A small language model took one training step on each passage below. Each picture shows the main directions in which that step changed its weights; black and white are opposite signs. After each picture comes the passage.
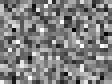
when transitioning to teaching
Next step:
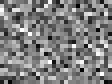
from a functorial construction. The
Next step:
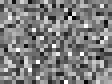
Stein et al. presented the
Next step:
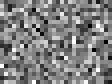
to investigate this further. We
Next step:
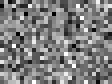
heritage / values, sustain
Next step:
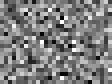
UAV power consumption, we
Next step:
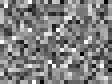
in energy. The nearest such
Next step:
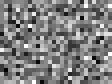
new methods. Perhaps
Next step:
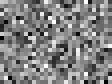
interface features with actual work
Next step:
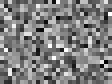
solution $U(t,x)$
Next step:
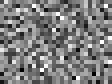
disc}^{-1}$ (positive
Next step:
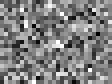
on an early flare
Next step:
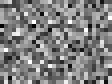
coordination with polar codes
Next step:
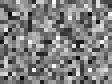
\mbox{~} \forall
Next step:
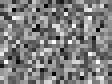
with three compatible complex structures
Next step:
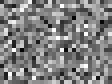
were determined by Rast's
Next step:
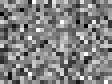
locations served by one vehicle
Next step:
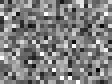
[14] and protein,
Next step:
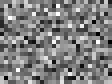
extremities, the product defined
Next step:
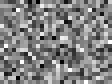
known extrapolations of the measured
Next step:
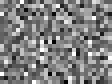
otherwise specified, all modules
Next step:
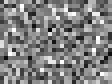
of the safe navigation
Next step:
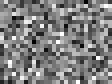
in consumer preferences
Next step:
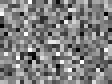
or medium sized areas
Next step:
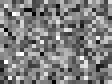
against the same is not
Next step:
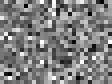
\prop \label{pointed
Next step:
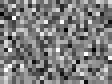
sectors using VAIC
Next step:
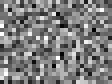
degrades as varactor
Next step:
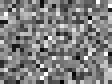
Z}} \allowdisplaybreaks
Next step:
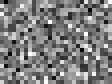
be a positive definite symmetric integral
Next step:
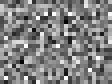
instance of $\lambda_3$ we
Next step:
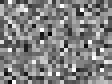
hence $M = O \cup
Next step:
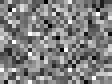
was determined after separation of the
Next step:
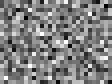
bank Parameter
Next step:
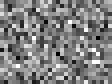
to the prediction tasks presented in
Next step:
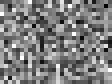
in three-dimensional conformal
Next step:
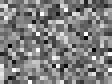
a situation of congested
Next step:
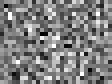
Chinese foreign policy to
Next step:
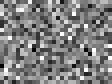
like the one with Standard
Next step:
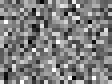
infrared, visible,
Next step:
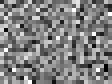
173 K for suppressing the
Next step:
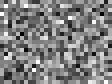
based on wavelet analysis with a new
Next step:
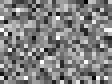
obtained and a second crop was obtained
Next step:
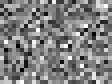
mode has been detected only in the
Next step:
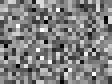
diffuse intergalactic
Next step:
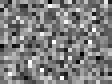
prime on k , we get,
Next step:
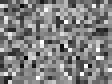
effects caused by penetration
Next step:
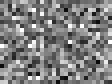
In literatures, there are various approaches
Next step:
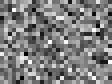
of Cambridge,
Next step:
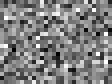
something that takes shape
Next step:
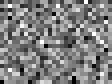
multiplicative interaction between sequential
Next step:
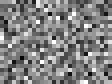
and breeding activity of the
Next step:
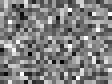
i.e., everything,
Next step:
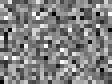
section, we will compare our
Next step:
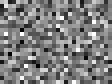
consider the ring of invariants
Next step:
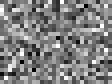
from half a year to three years
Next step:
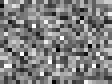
`elsa` for making these
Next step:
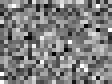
data of the same field or
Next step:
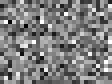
Figure 15, the streamwise
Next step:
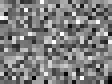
B_\delta, z\in
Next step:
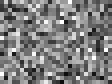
follows \begin{equation}
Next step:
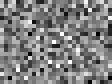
\circ \eta_X =
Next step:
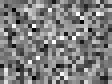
UN, MDGs
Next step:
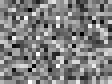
with Cockcroft and
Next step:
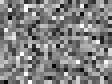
The college tourism
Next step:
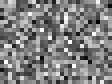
\begin{figure} \centering
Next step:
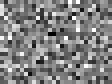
one follows from (2.26).
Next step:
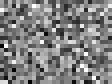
SEM images of the
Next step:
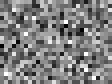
and Stewards of the
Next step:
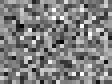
varies in the OMEG
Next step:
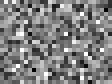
The following statements are equivalent:
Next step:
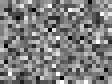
of the longitudinal and
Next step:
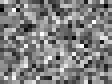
model for fault classification in
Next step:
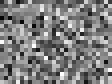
while technology enhances
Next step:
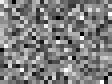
regularly occurring zero crossings or
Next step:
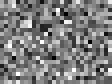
- \omega}\right) =
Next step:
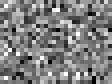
for any $t\leq 0$,
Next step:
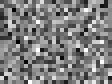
occurrence with multisystem
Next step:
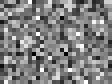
affect the stability analysis of the
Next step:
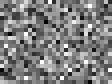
of citizenship,
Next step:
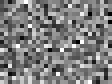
dense grass species. The
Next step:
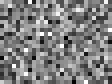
strong local field enhancement from
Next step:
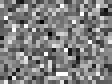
Note that $\u\in
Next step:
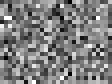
s_n)$, is the graph with
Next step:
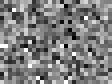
of the child is correctly
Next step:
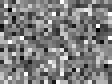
to a (sub)graph isomorphic
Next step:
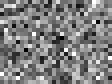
implementation when the output is one of
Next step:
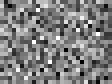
the above to $\varphi =
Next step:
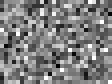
IN WOMEN
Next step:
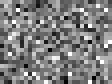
Updating an old
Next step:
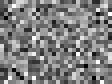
length 10. The reversal of
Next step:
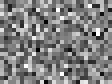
to the effects that a lower
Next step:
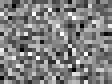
algorithm for the retrieval of
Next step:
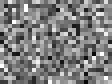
meanwhile also been verified
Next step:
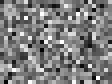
the jumps of the
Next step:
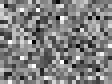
some constants $a$ and
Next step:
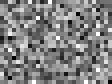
needs some explanation. As we
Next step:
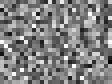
fluid. Plant roots
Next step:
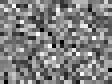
for SISR tasks.
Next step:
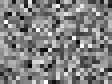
o Rank parts based on
